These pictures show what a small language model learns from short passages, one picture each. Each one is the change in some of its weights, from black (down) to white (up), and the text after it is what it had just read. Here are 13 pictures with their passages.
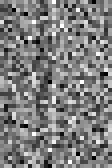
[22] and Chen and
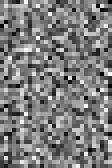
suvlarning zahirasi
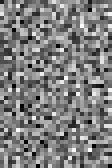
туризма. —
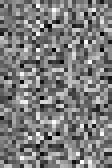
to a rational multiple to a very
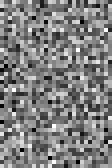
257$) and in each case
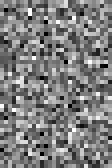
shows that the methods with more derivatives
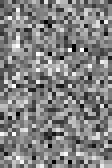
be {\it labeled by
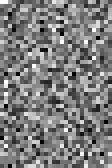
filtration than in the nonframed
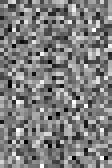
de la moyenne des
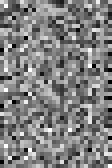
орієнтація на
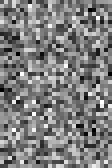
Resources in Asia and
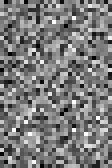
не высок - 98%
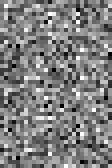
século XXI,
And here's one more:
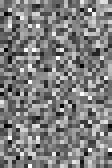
tyre models become necessary to
